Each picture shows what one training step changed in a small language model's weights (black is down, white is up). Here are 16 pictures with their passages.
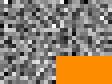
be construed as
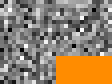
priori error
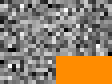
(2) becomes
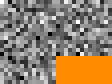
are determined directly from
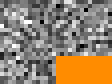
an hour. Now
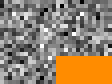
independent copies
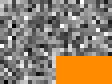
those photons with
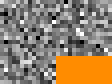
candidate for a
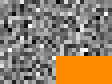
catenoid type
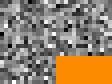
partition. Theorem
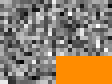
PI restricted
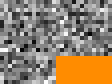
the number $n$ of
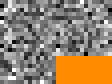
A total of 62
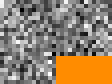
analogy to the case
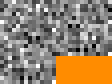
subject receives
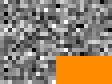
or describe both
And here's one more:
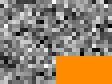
consider the rotation effects
